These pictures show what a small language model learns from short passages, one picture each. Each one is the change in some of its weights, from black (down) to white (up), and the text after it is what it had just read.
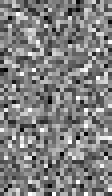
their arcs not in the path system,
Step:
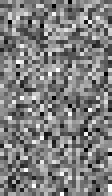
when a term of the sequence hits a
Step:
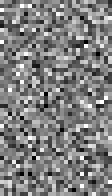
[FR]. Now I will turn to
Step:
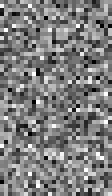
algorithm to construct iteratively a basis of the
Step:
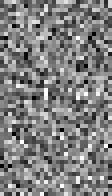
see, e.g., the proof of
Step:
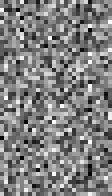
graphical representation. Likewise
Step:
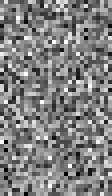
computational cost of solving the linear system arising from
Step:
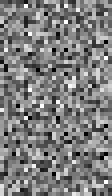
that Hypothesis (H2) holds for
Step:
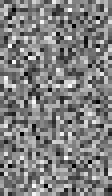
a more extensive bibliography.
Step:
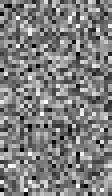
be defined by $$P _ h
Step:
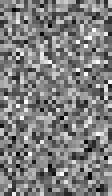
communications between nodes is considered, the ordinary
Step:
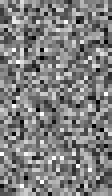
Galois over $K$. In this case we
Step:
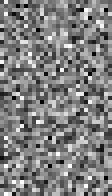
\eeqn to successively handle the two
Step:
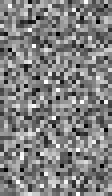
one-to-one correspondence with scale
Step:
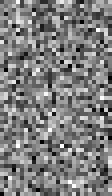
degenerating at an ideal point. The
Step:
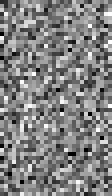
normal fan to $\Delta$.
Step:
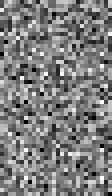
time invariant systems via equivalent necessary and sufficient
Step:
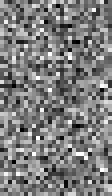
an arbitrary bisimple monogenic
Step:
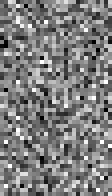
but it is true for the so-called
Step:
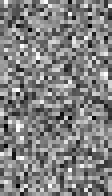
finite number of rounds the host
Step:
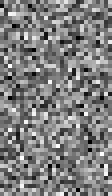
tous $e,e'\in
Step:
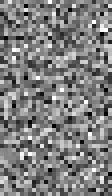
an elusive quantity, and is difficult
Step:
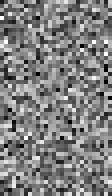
+ 1$ and the number of
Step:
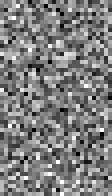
a monotonically increasing sequence of Salem
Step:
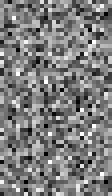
V= \begin{pmatrix}
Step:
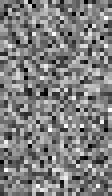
inversion formula.} \end{abstract}
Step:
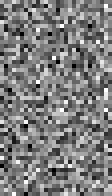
discomfort is then \( \lambda
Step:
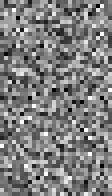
the coset~$\Galg\tau$.
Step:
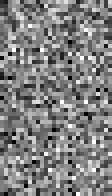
with respect to $\delta$. The therefore
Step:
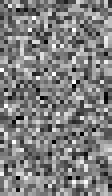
irreducible unitary representations of $G$. If
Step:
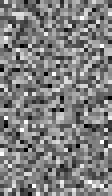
the approach to computing the incomplete gamma function
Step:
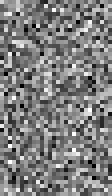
the $q$-Weierstrass
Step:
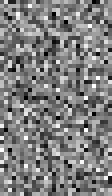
Section $2$, we give some lemmas about
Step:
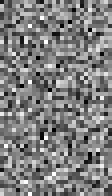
\sum _{h\in \Gamma
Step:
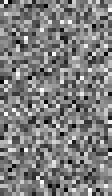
fields} \author{Nassif
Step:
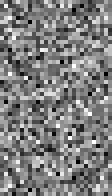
$\langle \cdot, \cdot
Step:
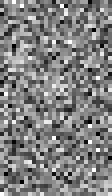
ending vertex $y$ at time
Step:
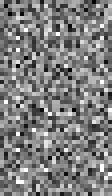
fundamental form for the torus, thought of
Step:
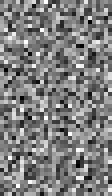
Pesin, known as the
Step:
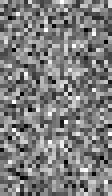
what the rest of this note is devoted
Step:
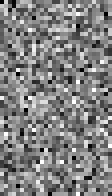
follows by a standard compactness argument. Set
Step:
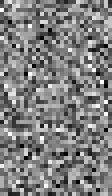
$\sigma$ is equivalent to the
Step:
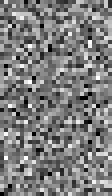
the bijection $X\mapsto X'$ induces
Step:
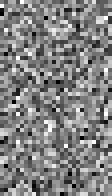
The importance of this concept to our needs
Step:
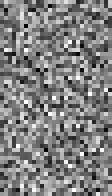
by 37, the remainder is either
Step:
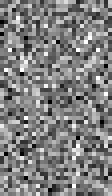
practically invariants-preserving method and analyze
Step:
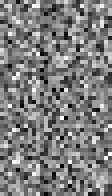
{}%indent {\bfseries}%theorem
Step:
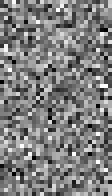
an iteration $i$ first solves
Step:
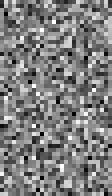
of a single class of order 2 in
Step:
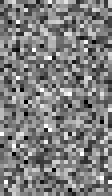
and Computer Science, SDU,
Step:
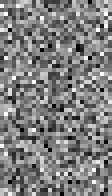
C_2 $ from the comparison with $
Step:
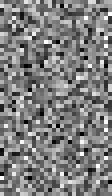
discuss the obstructions to deducing that
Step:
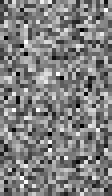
exp)-convex. In fact, these
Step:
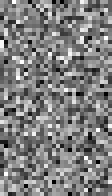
Kodaira--Spencer map.
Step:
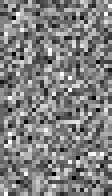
this filtration. For $f\in
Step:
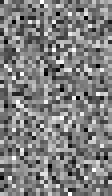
of index $i$, we only need to
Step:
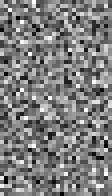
\cite{AOT}, namely that
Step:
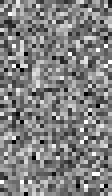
$G$ can be described by a set
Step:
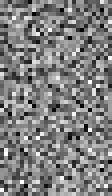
such that the nominal sub-level
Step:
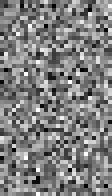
counting process $N(t)$ must satisfy
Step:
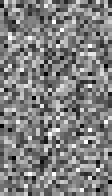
of these full subcategories in a separate
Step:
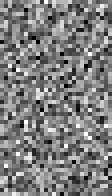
gathers at once both cases:
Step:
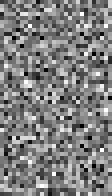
\end{equation} In the case that
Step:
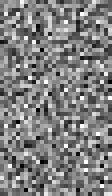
in the remaining sections of the paper.
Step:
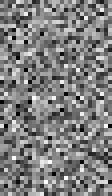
This consistency suggests that, for these
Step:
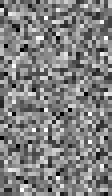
to $\bbX$, where $I$
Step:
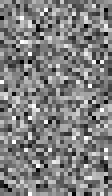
\in \K_\alpha$ and
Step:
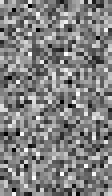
\emph{all} $d$-regular
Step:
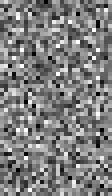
each $p(\sigma)$ is affinely
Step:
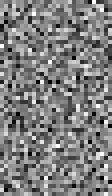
or $8$, the Ruelle
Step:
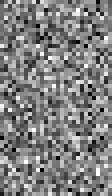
is nondegenerate: $\phi(\alpha)=0
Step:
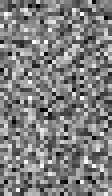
SO(V)$ the isometry
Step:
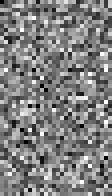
closed in the pointwise topology. We only
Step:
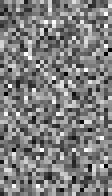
object} \label{conv} We now
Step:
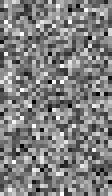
vertices $v_T$ added when constructing
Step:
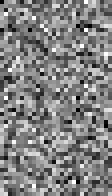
$Z$-tensor complementarity problem. In
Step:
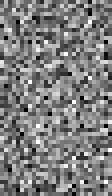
\begin{document} \title{On
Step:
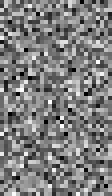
order of $\varphi$) of taking primes that
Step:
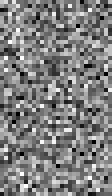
$M$ with a monoid map
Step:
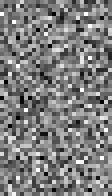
can approximate $Q_T$ by
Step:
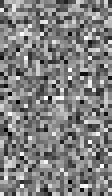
$\tau^\prime$ and $\xi$
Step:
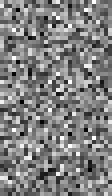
where $e$ is identity element of
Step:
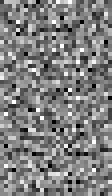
and associating this with a virtual diagram in
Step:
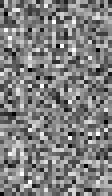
of $M$ as rational functions on
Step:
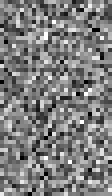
field b) streamfunction.}
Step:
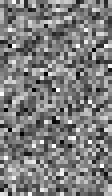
where $\Lambda_{m,m\mp
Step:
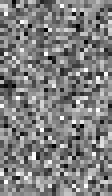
cannot start on the contour of a
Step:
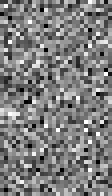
}The involution $s$ acts locally on
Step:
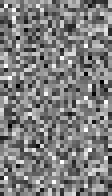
sets such that} $\mbox{{\rm
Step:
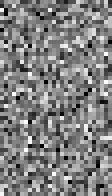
that degenerate vector fields $\{\bar L,\bar
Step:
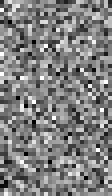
$\gamma$, it is sufficient to further show
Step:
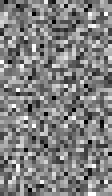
point, periodic period $n$ and periodic
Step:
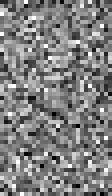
is well defined on $\P^k$
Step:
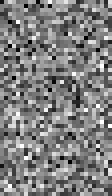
and $u$ has a strict local minimum
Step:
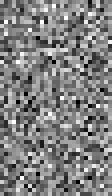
case c)} is zero by computations in
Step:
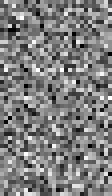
the desired upper bound on the probability that
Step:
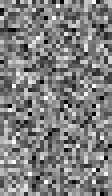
describe this functor on objects (extension to morphisms
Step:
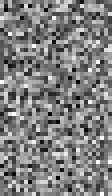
irreducible. Let $\Dhat$ be the
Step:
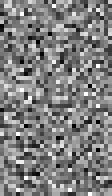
a vertex $a$ such that
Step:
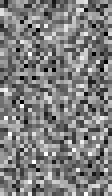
\hkr) \circ
